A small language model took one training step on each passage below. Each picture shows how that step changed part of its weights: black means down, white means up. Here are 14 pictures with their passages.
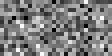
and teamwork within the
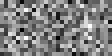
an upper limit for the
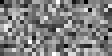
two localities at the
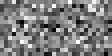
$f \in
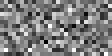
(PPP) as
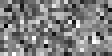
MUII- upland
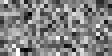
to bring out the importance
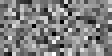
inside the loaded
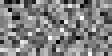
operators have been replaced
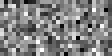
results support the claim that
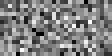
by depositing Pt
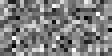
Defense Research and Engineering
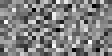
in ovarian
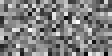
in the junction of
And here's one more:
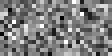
Park, K.
